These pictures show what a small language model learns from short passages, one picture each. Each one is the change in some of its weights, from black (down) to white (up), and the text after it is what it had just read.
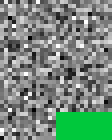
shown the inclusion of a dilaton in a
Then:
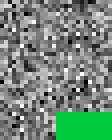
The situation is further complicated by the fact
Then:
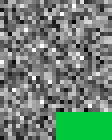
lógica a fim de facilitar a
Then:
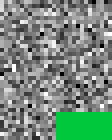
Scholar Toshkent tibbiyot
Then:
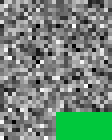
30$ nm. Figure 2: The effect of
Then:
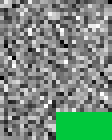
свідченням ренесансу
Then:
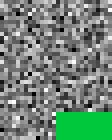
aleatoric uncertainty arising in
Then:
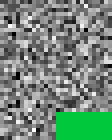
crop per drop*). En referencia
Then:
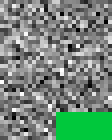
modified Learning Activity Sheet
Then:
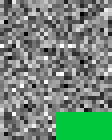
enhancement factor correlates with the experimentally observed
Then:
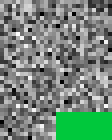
(LVR Bonn Museum),
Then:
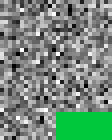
heart of our project." Katherine
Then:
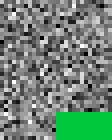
tends to exclude regions that have
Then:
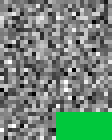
of International Economics, 11,
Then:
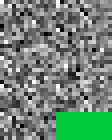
ves cómo es precisamente
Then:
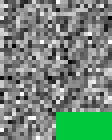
філологів у процесі
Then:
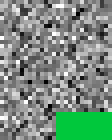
pekerjaan ibu dengan
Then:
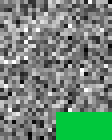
the existence of DM, and the fitting
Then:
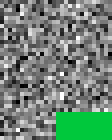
archivePrefix = {arXiv},
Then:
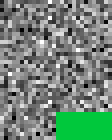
S_2) then (score is
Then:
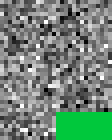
și cea statală,
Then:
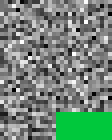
than critical thresholds. According to
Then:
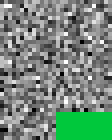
of mentor teachers in this study refers to
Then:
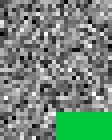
General Assembly. We clearly
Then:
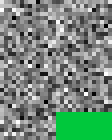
barqarorligi va rivojlanishiga
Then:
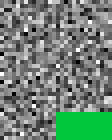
to the selection limit the object lists became
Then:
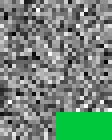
The Correlation between Knowledge,
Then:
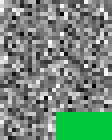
barqarorlik bilan chambarchas
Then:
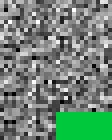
bunday imtiyozlar uchun
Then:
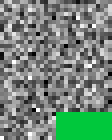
Internet of Things (IoT) are
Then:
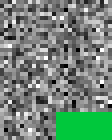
with Poisson tails. Note that
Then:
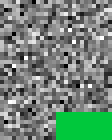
identification of the best parameters to manufacture
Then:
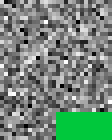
treatments exhibited significant effects on infestation
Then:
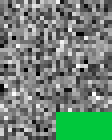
$20\%$ Ethereum's hash
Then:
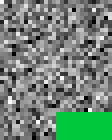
contamination accumulated on the border during
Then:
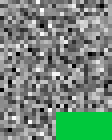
ranges used in case 2. In Table
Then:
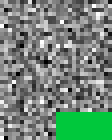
obtained:— Temperature coeff.
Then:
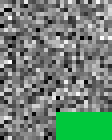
order to clarify the factors involved in
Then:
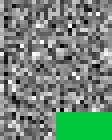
убывания количества
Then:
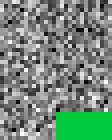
< 2000$ Da) are taken for
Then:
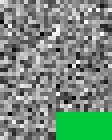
diamond as well as the observation of very
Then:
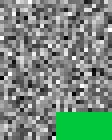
of the CAOs. Each such
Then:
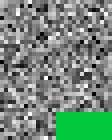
o'tilmoqda. Chunki
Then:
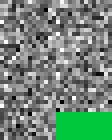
o'qituvchining dars
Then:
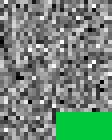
aumento da atividade muscular
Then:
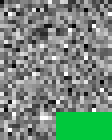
aplicaciones," *Serie
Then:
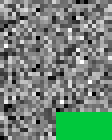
Reforma Litúrgica, que
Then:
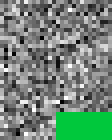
virtual o real, como ahora
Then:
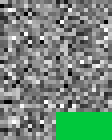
only experiment that generated squeezing in an
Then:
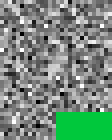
so'zlab beradi. Bolalar
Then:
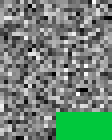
challenges. 3. Training of other
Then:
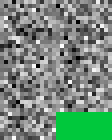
with Structural Steel Fig 12 :
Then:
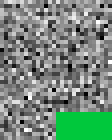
substances found in guava leaves
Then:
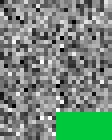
the numerical solution (solid blue
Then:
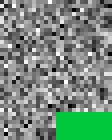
zero vector, which has no predecessor
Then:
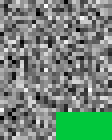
approach computationally expensive. To
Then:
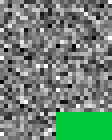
el vaciado de sustancia
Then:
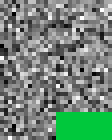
científicas indexadas en
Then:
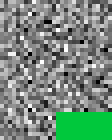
\begin{table}[htbp] \centering
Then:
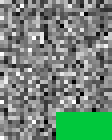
diet, and lifestyle precautions
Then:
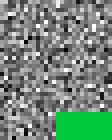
Міністрів України
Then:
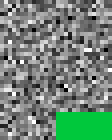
indicator selection and assessment** provides a
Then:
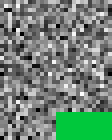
to the issue of finding all possible
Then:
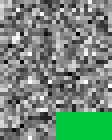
profesional tanpa membedakan
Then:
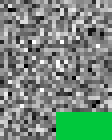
h_{j}\right) \left(
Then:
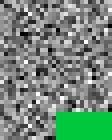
laser into the desired mode.
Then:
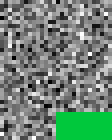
reduced by preferential shrinkage
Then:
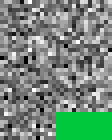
the Sedov solution should be $\approx
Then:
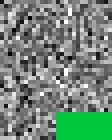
the removed load-bearing component
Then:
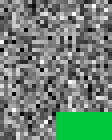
``This procedure corresponds to counting particles present
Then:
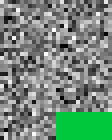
and separate ski battalions
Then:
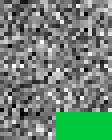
Source : Auteurs, SPSS
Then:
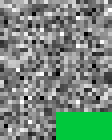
definitiva, el razonamiento
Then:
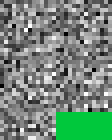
funkcjonowania UE
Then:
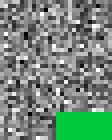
keV in the energy region U~1-2
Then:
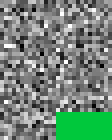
Test\\ \hline C-ListNet
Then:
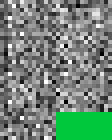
28.58% cases showed low
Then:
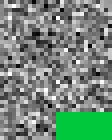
are described in the table given below. Table
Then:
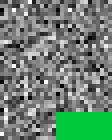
régions d'intérêt
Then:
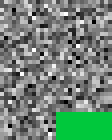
identity theory (SIT) postulates
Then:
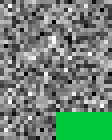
amélioration de la qualité des
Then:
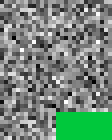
and $0.4\pi$ during the
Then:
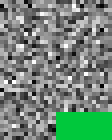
cathodes during the operation of
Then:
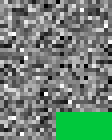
are widely believed to be responsible
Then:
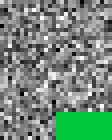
while the second shape $S^{\rm
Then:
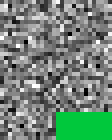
Em contrapartida, um
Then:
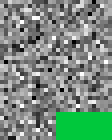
que considera la culminación de este
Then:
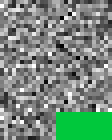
Ayub Teaching Hospital,
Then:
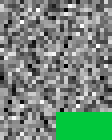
test) and posttest (class test)
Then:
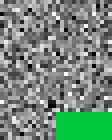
as disciplinary background, year of
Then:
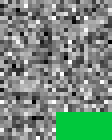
la *Banisteriopsis
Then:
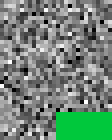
the SED-fitting methods can determine various
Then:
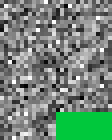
networks is the network tortuosity,
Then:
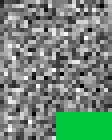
rangers in protected areas should have the
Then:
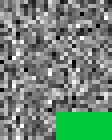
the source cannot be interpreted as a standard
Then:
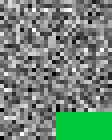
pozitsiyasi kompleks
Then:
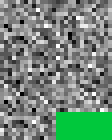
concentrations were highest in *G.
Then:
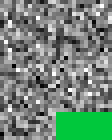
recoil at angles much smaller than
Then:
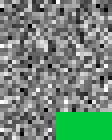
energy of ~93 meV at the
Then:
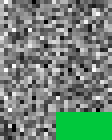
TEST CONDITIONS: -
